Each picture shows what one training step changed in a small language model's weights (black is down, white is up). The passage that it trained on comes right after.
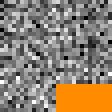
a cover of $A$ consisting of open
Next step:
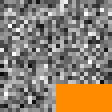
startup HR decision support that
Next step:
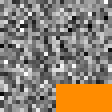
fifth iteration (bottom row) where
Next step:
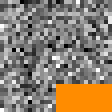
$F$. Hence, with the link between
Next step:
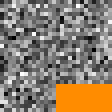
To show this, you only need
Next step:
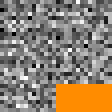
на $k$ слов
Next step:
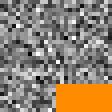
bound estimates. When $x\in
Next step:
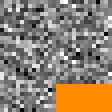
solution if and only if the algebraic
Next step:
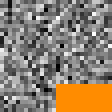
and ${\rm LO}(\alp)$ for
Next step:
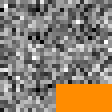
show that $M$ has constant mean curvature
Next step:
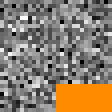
1$. Without loss of generality, let
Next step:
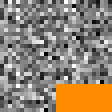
it is done in a global way and the
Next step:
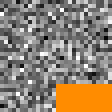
the Brownian bridge $t \rightarrow
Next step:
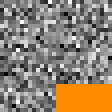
= G$ and there is one prime over
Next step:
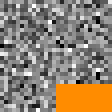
and angles \(\pi/q\) and
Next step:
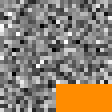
white,inner sep=1pt]{\tiny
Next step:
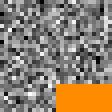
there exist some $r\in R,$
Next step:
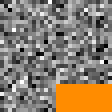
G.G. Amosov,
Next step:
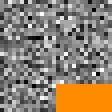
on only the two variables of interest, and
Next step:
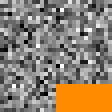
Fourier transform $\CF : D(\CV
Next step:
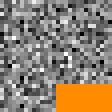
player zero sum games. Such games
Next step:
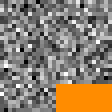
define the generating set $F_N$
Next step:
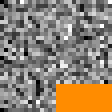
a slow move reducing it by exactly
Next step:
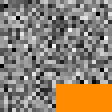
I+(x) \longrightarrow 0.\] Since
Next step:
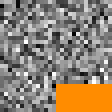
\rangle$ where $h\in
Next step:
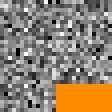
cases when a 5-vertex $v$
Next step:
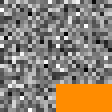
the discrete solution's existence and uniqueness, its
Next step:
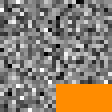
Galilean transformation. This means the
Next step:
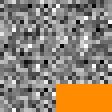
example performs a model reduction by
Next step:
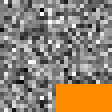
set of $\phi$ which is not a
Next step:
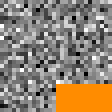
the first row to the canonical form using the
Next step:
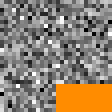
of products of cluster variables attached to a
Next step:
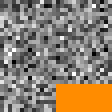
X). \end{equation} Morphism
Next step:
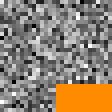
In addition, (4.5) implies
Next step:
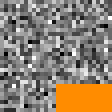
sequence $p(\pi(N))$ introduced
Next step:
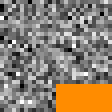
\\ There is a hidden beauty in
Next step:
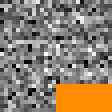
S$. Combining these estimates with
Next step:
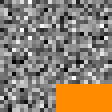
$\Ker \partial _n \subseteq
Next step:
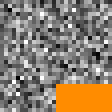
map (i.e. it
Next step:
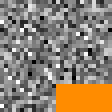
$\cB$ without changing the chamber
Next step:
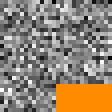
$\alpha$ is such that $b$
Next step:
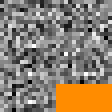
any kind of dynamics which is based on an
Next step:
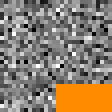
of the theory of these spaces, we refer
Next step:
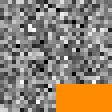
and the mean curvature $\kappa$ takes the
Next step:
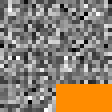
is equipped with the intersection product.
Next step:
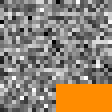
$6$ barriers, with the
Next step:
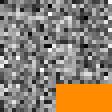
value of the difference between the function
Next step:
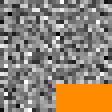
The urn description also provides a convenient way
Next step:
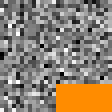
measurable functions over some measure space, using typically
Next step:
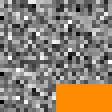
increase in the logistics cost over time is
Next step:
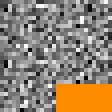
\bullet & \bullet & \bullet \\
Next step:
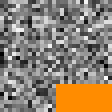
et $x \cdot x = 2
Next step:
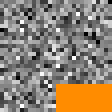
$t$ and using the following identities
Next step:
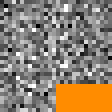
A metric space $X$ is called
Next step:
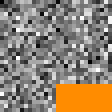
\begin{equation} \left.
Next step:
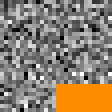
\def\eb{{\check e}}
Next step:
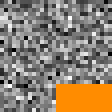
strongly Fr\'{e}chet if
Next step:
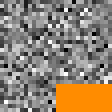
of Theorem \ref{teo1}
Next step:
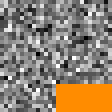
that the locally conformally flatness will play
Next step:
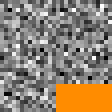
things which ours does not.
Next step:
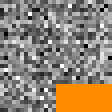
eigenvector of $L$ with the eigenvalue
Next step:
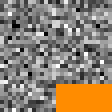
while the other polygons belong to the
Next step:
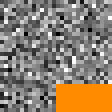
, D)$ is trivial for any
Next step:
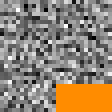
left multiplication by elements of $A$ on
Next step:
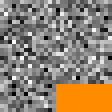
$\tilde{f}_j$ to be
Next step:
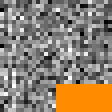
from~\cref{t:main}. Note
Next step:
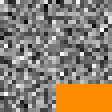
$U_{K,V}$ forms a
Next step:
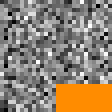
\left( j2 \pi
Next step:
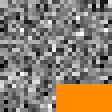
$f(z)=z$. To make
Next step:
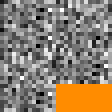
\cdots \oplus \langle \bar
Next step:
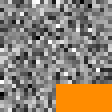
of $M_1$ onto
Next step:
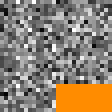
\begin{eqnarray} \left\Vert
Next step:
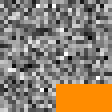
that can be used to solve a wide variety
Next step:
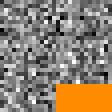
operations: \begin{enumerate} \item
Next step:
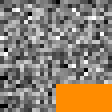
algorithms compared to the original literature.
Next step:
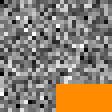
is necessary} \cref{thm:
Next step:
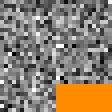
assumption of dependencies between the digits
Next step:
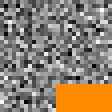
Check codes, which were powerful
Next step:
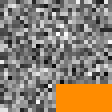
and $\textbf{y}$ is a
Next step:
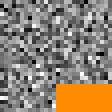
Bessel $J_{1}$ function,
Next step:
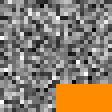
that contains $F$, let $B'$
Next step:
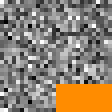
linear space. In order to prove that
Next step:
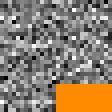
error estimates. The experiments clearly demonstrate that the
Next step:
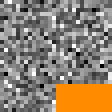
if and only if \begin{gather}
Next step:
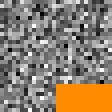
it has Loewy length three,
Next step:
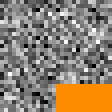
of $G_n$ of index
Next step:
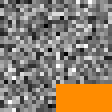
sets $C_m^\nu$ are
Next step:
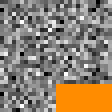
connected graph and $k$ be an integer
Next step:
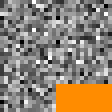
of retinal and visual function
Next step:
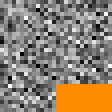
sphere and the closed ball of radius
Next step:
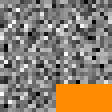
We have used the second strategy.
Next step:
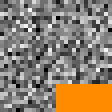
function $C_b$ has
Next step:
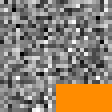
$\mu\in M$ and let
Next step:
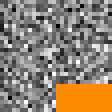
\quad \forall q \in
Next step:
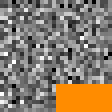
permutes components and longitudinal
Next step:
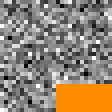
a proof which adapts immediately to the case
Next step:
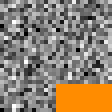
non-intrusively establish the mapping
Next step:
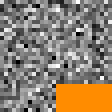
exception is the Isogeometric
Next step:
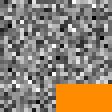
\longmapsto \left( -\alpha
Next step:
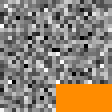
can not exist on compact manifold with negative
